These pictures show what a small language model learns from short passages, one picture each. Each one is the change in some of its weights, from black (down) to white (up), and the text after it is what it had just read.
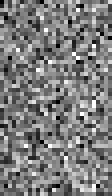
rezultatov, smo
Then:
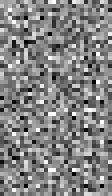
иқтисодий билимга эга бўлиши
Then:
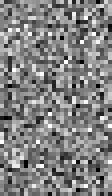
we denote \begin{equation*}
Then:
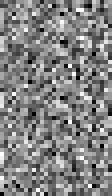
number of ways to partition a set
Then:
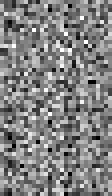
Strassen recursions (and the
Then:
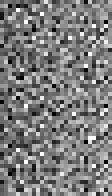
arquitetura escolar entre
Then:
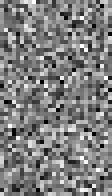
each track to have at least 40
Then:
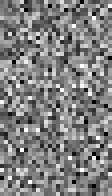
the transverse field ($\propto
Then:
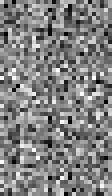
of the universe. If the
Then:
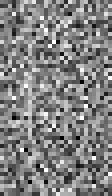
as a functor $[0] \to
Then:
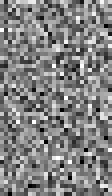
measurement are strongly suppressed when the measurements
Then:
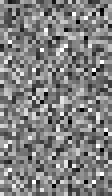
we deduce the following:
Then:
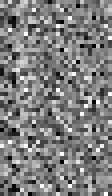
a Liouville-dressed
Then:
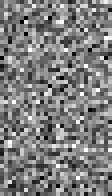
and $\beta = 10$, shown in
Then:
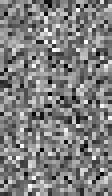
le lemme 2 de [H],il
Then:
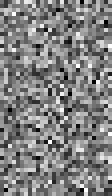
the MBHs that form the binary
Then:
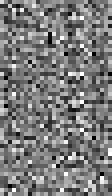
excess over the blank-field
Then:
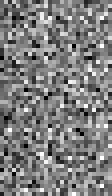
nova pneumonia por
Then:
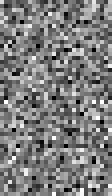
with some common functional properties. In this
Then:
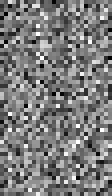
viendo, de una vinculación
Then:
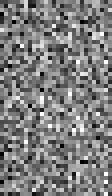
успешной реализации
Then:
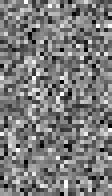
the sample in Fourier space. Introducing
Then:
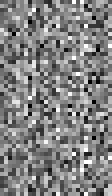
Impact of Outliers and
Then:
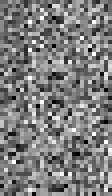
Београду* проф. др
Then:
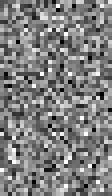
(\ref{xu4}), we obtain
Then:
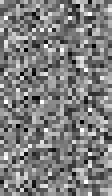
dynamically correct interface trajectory errors in
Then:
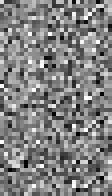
we have \begin{equation}
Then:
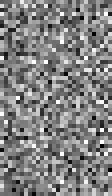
entrainment could be lost and
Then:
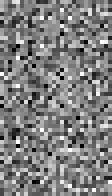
a ocupação total
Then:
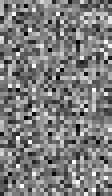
HongKong, in 1999,
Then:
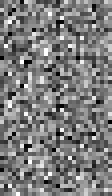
à moda de Camilo
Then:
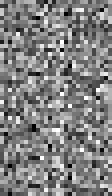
that the overall efficiency is the product of
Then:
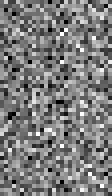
infeksi. Menurut
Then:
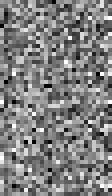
method can be conducted in parallel for each
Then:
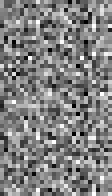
desarrollar mi actividad
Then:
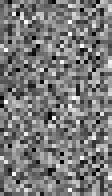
part of these lecture notes we
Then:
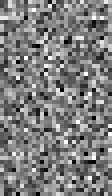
that the cases $p=2$,
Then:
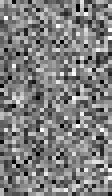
bold--edges and/or
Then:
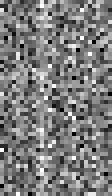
produtos das próprias
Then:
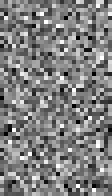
ci-dessous soit
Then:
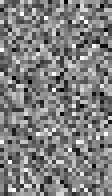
target $\bm z(t)$ at time
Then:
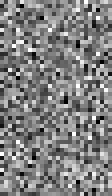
Thus, one could group all synapses
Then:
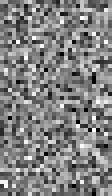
at special values of the kinematic variables,
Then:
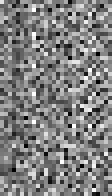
interne. De plus, on peut
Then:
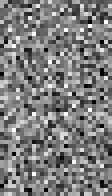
half plane. For example, in
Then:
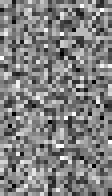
Academy of Sciences of Uzbekistan
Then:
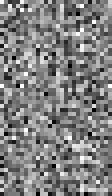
transpose of the matrix $M$ by
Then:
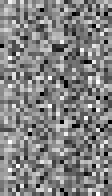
дон ҳосилдорлиги
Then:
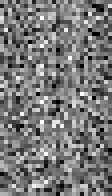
akhir. Para pelaku
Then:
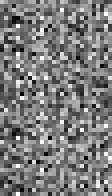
a trabalhos publicados em
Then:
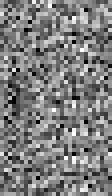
theorem 2.4. **Lemma
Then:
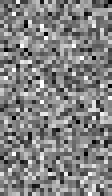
x)\}\}\). \noindent Definition
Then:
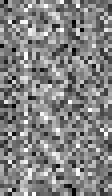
не только в качестве
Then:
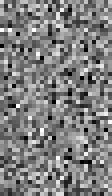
the interpretation of the data in terms of
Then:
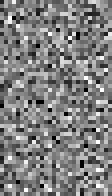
gobierno electrónico en la
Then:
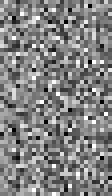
amaldagi hisob tizimida bu farq
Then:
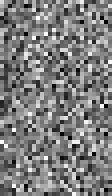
$\Sr_1$ equipped
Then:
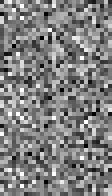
\rightarrow 2\pi$. Figure
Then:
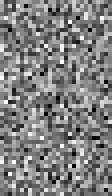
direction. In this scheme the AB phase
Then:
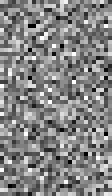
e desorganização nos livros
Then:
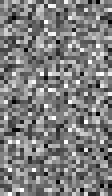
chislennyh metodah
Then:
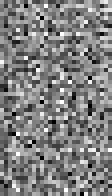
function of $V$ and $\Theta$.
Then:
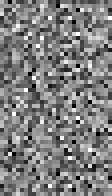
Na primeira etapa foram
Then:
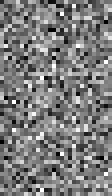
imkoni bo'lmagan
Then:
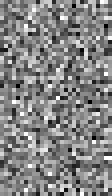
is the explicit construction of SCDs for
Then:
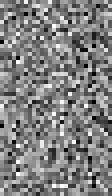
other results of Eulerian controllability
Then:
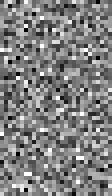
$\varphi(\xdot)$ holds in all
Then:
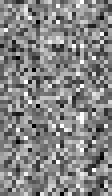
реформ заключается в
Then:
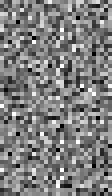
the periodic orbit families, with the area
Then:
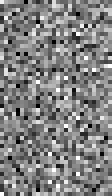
*Journal of Management and Economics
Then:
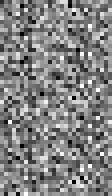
сетевых технологий может
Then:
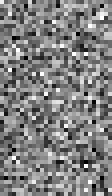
*Ephedra procera*,
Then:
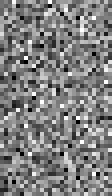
mathematics}, vol.~59,
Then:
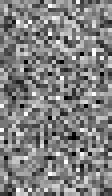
with $tvw \ne 0$
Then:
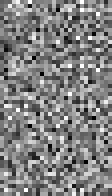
$2$. Then the Sylow
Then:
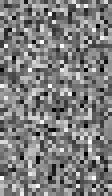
output plane (W) based on
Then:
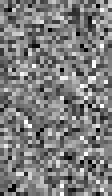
written in terms of the Dyson
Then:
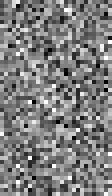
simulation contains 100,000 particles with periodic boundary
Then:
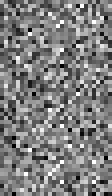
Die Schmetterlinge
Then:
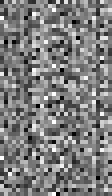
etish, xususiy sektor bilan
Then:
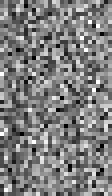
with a Vertically Coupled Charge
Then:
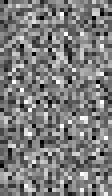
projects Archived projects Name
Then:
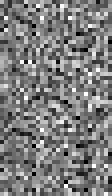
referimos al Golpe
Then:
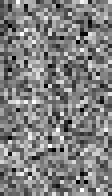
of $\Zz$; \iii the edge
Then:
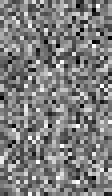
de productores que tenían
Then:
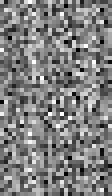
with LFSRs, we define
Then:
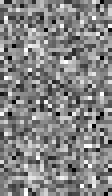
precision) % --- You can change
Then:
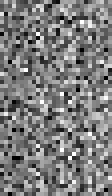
aquí se puede decir que
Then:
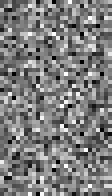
radial coordinate 'r' for s =
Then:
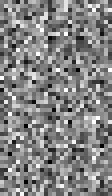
If this were calculated by means of the fraction
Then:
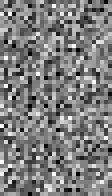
qué pueden decidir,
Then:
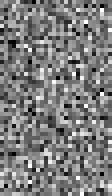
known celestial bodies.
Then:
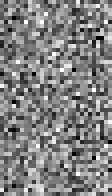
they claim can be confirmed in more
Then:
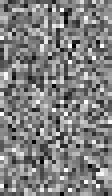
if the interaction is mediated
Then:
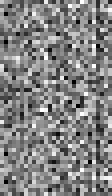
chiqib, bir necha
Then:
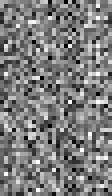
Interamericano de Cooperación
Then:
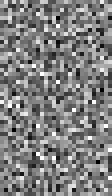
el proyecto educativo,
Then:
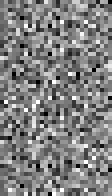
applicable aux sols fins et
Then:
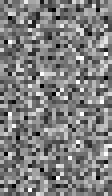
una demnă de luat în
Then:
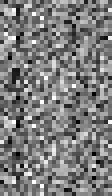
r_\epsilon)} v_\epsilon
